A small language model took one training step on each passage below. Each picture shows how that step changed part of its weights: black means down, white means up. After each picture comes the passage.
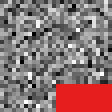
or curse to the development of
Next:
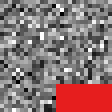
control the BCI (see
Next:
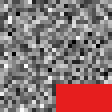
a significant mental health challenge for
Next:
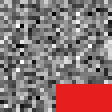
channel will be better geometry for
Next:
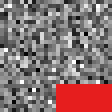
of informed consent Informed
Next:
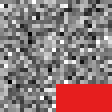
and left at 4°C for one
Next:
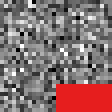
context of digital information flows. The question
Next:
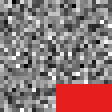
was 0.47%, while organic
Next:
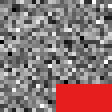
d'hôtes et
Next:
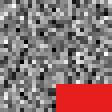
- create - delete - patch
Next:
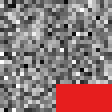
Therefore, this model can be an alternative in
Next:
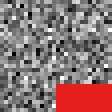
date then it gets a second
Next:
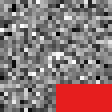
ACC; Supervision:
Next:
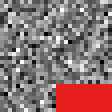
that can be substituted for each
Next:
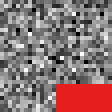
inverse of $G(0)$ is
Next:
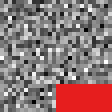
noted, anyway, in percentage terms
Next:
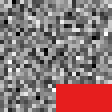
was ranked fourth, lack of
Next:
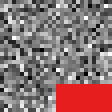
enables immediate visibility into where
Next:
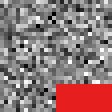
2023). The Zimbabwean
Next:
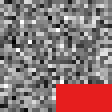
MDA is a known biomarker
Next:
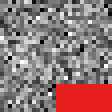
this paper proposes a new computational model
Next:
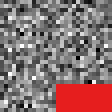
Policy Brief findings and
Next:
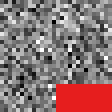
practices. Training farmers on
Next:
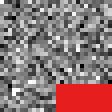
capacity C _{nom}
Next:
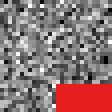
discouraged. Immediately after the
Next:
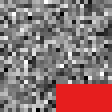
of the spine the curvature is
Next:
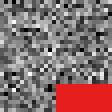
sector when they feel the need.
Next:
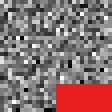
with increased middle cerebral
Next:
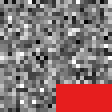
worked on as a graduate student
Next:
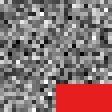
show a significant correlation with grain yield
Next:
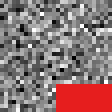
classified as antiretroviral
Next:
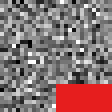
policymakers those are actively involved
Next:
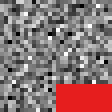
dental practitioners and patients was
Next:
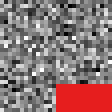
by 10%. Furthermore, to account for soil
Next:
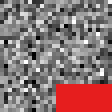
out scientific research, dialogue with the government
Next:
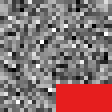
electrode. This electrochemical
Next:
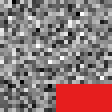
was medium. Condition 2, in
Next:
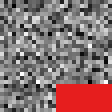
to data quality? If so, in what
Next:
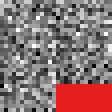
years, but it will take decades to
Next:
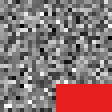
presented a cytotoxic effect and
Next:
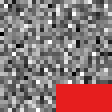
study is about the management of school and community
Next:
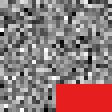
developing countries, Tanzania has
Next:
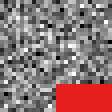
In this research, open legal data platforms
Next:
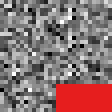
(PCZL S.
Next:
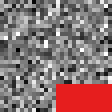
in the wrong place at the
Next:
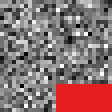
comparison of the X-ray diffraction
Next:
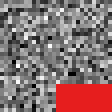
the conventional notion of *academic
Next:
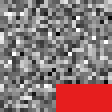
average gestation period is about four
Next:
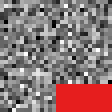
modified value is not sold,
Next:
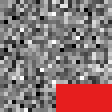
(Researcher was not able to assess due
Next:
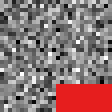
effectively change agricultural practices, leading to a
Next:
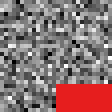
Average Loss of Salary during
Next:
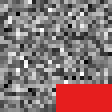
a collection of traditional solutions to the energy
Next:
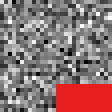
proved that IKS plays an
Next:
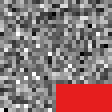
and Gradient Boosting
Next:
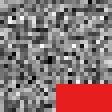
the old man completely. "There
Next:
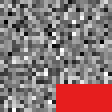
It was concluded that the increased
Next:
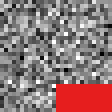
in these areas, and ultimately
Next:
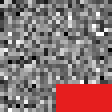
course of modern history, naturalistic
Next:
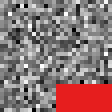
el Instituto Nacional de
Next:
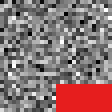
science in preparedness. Creating a
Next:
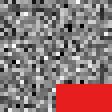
role in terms of life satisfaction,
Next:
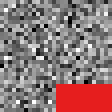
created and published every day has seen a
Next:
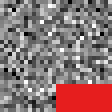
Another peak of diagnostic interest in
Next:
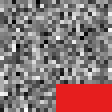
responders, on the other hand, often
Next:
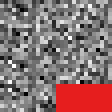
Sciences, the Sciences,
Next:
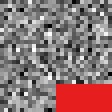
Wadden Sea. In most
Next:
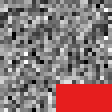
the plant, and to ensure a more
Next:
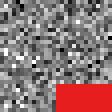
salient stimulus in a
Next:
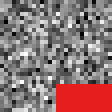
turned into refugees who all
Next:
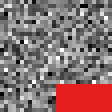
of cerebral palsy were
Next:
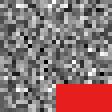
and low power applications with low reliability
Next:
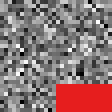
empirical basis, enabling the
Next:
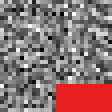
area, use of land, building factor and
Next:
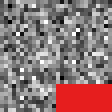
features disappear in disordered
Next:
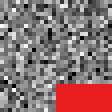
for Combination therapy is to encourage
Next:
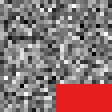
nitrous oxides and
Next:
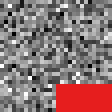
of key to success in modern games
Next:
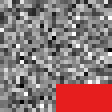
height / cable radius ratio .
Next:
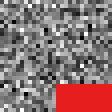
and Protection, Drug and
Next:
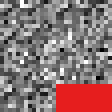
on Facebook... and that
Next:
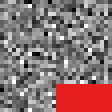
first identifies the best sequence of the
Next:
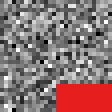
particular application, a crucial requirement
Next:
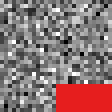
by mainly establishing vocational training
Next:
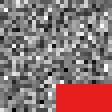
with all the necessary test data,
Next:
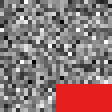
app is developed which can be installed
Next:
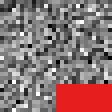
The results show that the proposed system architecture is
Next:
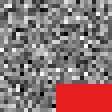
and crop productivity [7].
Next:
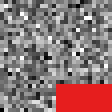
benefits while eliminating stressful on
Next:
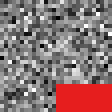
sampling, near-bottom chemical
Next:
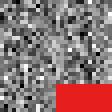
equally or even more active than
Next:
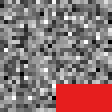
IBI International Biochar
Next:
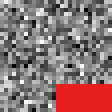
(intermediate and head)
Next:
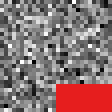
can be carried out. Standards like
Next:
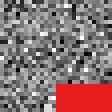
Nigeria as a Secular State and provide analysis
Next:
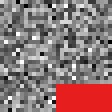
high accuracy⁶, one can conclude that
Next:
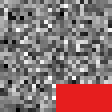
of research – Sava river
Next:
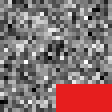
who live near the parish.
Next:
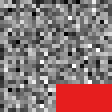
image reconstructions that lack sufficient
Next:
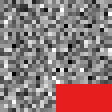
2019 report compared to the 2015 one for
